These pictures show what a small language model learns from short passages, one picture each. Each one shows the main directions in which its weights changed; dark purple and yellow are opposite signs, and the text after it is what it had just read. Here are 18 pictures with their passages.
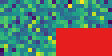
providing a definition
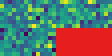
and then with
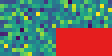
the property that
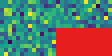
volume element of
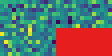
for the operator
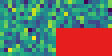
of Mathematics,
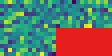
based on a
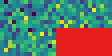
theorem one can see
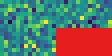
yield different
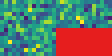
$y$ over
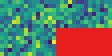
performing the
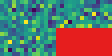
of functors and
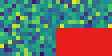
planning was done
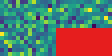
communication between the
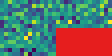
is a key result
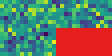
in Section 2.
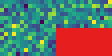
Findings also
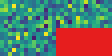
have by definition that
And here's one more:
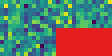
, added
